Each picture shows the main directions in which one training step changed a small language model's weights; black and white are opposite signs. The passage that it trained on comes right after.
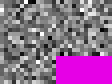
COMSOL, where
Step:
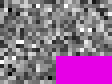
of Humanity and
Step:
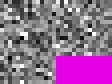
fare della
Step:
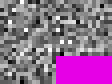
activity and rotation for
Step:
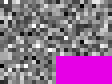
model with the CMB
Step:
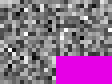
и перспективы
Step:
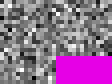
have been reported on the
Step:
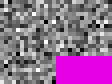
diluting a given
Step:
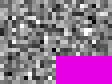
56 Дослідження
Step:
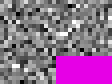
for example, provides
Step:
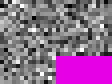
One zooms
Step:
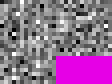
стран могут
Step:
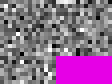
correction ranges from
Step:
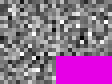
Conclusions This paper proposed
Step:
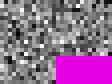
das palavras.
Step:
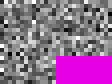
apontando mediante
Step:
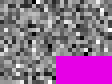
face the role of
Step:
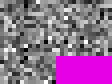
processes to the SN
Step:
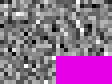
у фахових
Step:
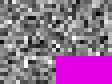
the beginning of the
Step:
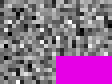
core plasma.
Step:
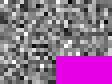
altmış üç
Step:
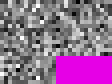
matched all 50
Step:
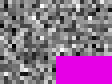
f \nonumber\\ &=
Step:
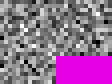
TL approach without significant increase
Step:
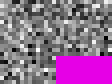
que o Sheriff
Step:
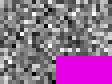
мною. Я
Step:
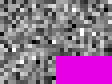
of work - is the
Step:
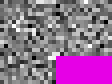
Gluons} At the
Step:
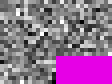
Of course;
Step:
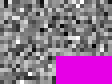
point, etc., are
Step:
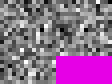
va ma'naviy
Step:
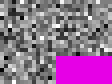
arazisi ve
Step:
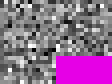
manera general, los
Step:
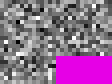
Therefore, it seems
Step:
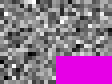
the vector density plots corresponding
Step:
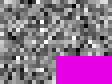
the terms $\frac{(2
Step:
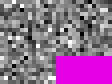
hazard rate function is
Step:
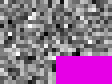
to reduce the number of
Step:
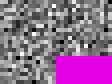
gluon carries
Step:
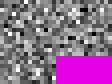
2D plane, and the
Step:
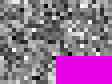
obtained by solving the
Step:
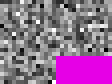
капитан 1
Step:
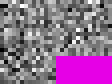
matallar har bir
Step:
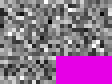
F-measure of the
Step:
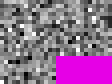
pelo Eu,
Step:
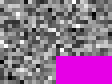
where the last term
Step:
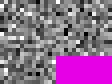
in different hardware
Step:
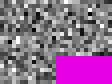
Kenny, D.
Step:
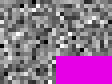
Notes : -
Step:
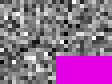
управління прибутком
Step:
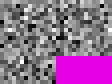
approach can be applied no
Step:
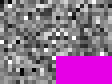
are not operational and thus
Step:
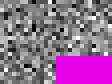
fake news
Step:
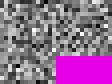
In terms of these variables,
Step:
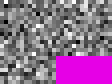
box is used to perform
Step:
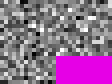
NLO. The corresponding
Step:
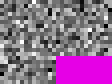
was used in microscopes
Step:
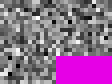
related to integrals
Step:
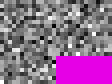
corresponding to a loaded
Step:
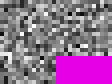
\lambda M^{\dagger}
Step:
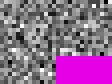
total power consumption by
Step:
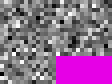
$\Lambda$). Now
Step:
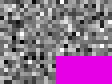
des symboles, une
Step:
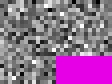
on shorter paths
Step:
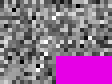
de representante indicado
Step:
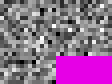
should be considered as a
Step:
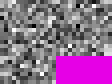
An estimate for the array
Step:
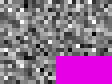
mechanisms. Further
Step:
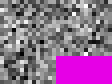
if we approximate the
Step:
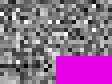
be enlarged to
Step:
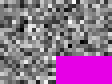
as \begin{equation*}
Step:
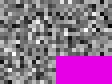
concurrenten en
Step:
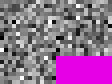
the hash in the
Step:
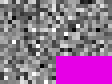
quadratic forms
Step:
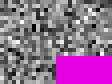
élèves ont
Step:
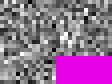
the attention probability is
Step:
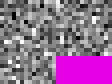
set of idioms
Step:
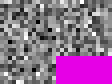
по шкале
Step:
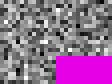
the end. It is observed
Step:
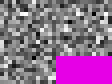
defects can be
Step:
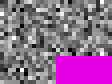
de la concha
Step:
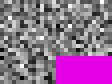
дней: 0
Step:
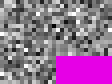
better performance than Matlab
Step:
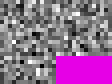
origem e foco
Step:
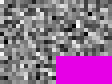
e revisões não
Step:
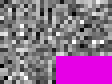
The estimates and standard
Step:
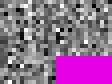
old k qismida
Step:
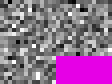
month = oct,
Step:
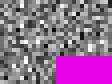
\right\rangle $ are
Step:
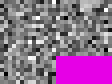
thermal conductivity in the
